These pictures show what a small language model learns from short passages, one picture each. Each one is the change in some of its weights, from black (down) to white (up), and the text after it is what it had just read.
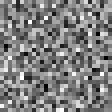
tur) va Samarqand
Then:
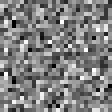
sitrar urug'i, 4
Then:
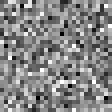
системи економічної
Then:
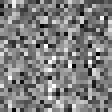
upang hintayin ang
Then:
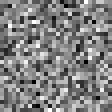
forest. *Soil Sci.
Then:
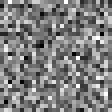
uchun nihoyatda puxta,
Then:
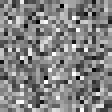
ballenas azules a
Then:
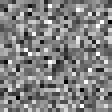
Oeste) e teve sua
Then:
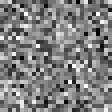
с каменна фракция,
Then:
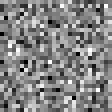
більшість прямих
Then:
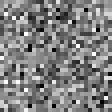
конкретных методических
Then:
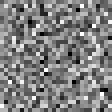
- Zamroni, E.
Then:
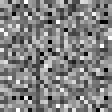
BARBARA WOLSKA
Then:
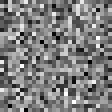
de los grupos de interesados en
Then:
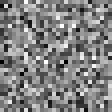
يتبين لنا
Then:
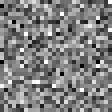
alanı ve kendini bu alan
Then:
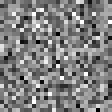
tempo, etc. Mas
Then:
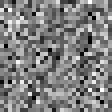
de 106 acadêmicos de
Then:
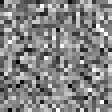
value of high-speed
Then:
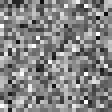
Fordeling af billeder
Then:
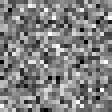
aksiya uning egasi
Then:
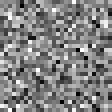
Effektivität von
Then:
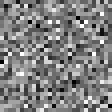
SY, Lee E, Kim
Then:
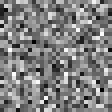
del capítulo 13, el
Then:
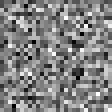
« l'auteur des noms
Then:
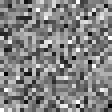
hutangnya, agar
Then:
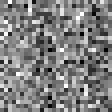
TAHLILI Raximov
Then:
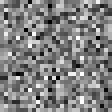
Сухомлин О.
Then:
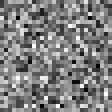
com Cortiñas Lopez;
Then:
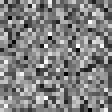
ish o'rinlarini ko'paytirish
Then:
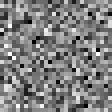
atendimento centrado no
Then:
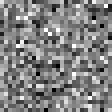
qo‘shimcha funksiyalarga
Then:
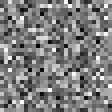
taraqqiyotida hal
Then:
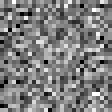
și complementaritatea lor,
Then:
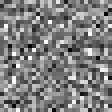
для лиц пожилого
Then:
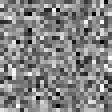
and social processes under conditions of
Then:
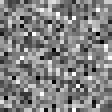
peluang dan ancaman.
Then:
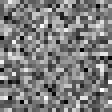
miqyosli iqtisodiy
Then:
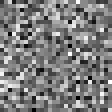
hisoblanadi. Ushbu
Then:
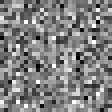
excesso, causa medos e
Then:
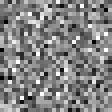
creatividad. Aunque, se
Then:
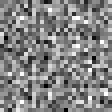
gedaan welke van een
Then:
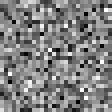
presencia de gusanos. Al
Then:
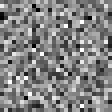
одређен статус
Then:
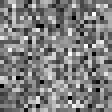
Quintero Herencia
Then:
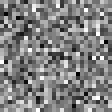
partea Programului de Cercetare
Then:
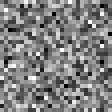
plevri. — L.:
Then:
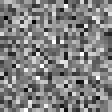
динамики соотношения
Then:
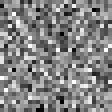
комплексі Батько
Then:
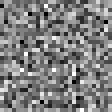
bidang kognitif,
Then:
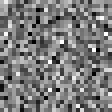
murakkab va katta
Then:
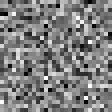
escola. Campinas:
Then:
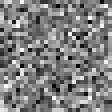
fan hisoblanadi va u
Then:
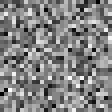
Bardi cita e reconhece
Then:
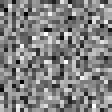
korábban ritka,
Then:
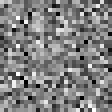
alunos a realizar operações
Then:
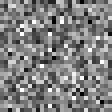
a arte são de suma
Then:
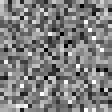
dal *Consequence
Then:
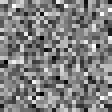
mujeres desdoblarse y
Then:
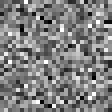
Verhalten der Probanden
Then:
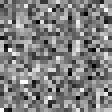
kde bol distribuovaný
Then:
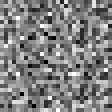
edə bilər
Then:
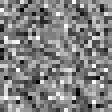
mavjud bo'lib,
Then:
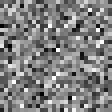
ижодим, Фақат
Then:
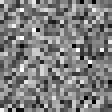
o‘sha yangilik yoki
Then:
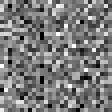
takroriy ravishda
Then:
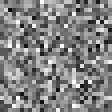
tanggung jawab
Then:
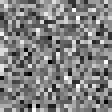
2025, sedangkan untuk
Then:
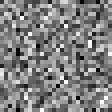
xavfsiz kolbasa
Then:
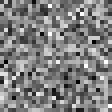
*DDFH* compara esta
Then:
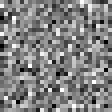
physician behavior and
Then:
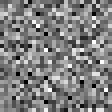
Acesso em: 05 de
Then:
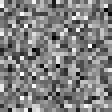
rivojlantirishda qo'shimcha
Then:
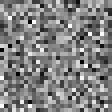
de tot el potencial de la
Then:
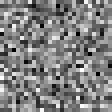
тоді, коли Сонце
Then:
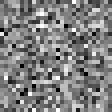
sia stato massacrato
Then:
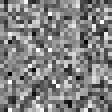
ambientais adversas como é o
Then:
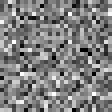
darajasi, virusning
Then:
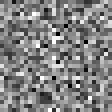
tego rodzaju
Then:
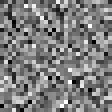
boy merosi, ularning
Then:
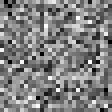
het veld. Tabel 1
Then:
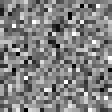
associativo que represente um
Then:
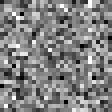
бути істинною, а
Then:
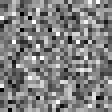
с целью оптимизации
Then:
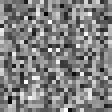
з нею НСЗУ на
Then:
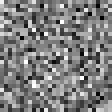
curriculumul adaptat
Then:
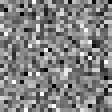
ділянку операції та
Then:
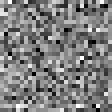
PV Mounted EV Fast
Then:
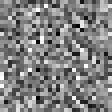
werkten bibliotheken
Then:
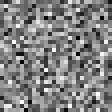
ocorrência rara, a
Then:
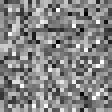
individuais. A partir da
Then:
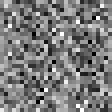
yuritish bosqichini
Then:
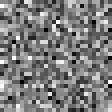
The Shortest History of
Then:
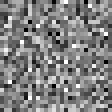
Esta dimensión se
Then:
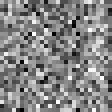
as áreas de saúde,
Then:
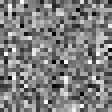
cómo se constituye en la
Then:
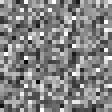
informatieverschaffing over
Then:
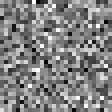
2020. Albania Post-
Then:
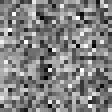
тиклаш ва авлодлар
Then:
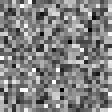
специфіки cash
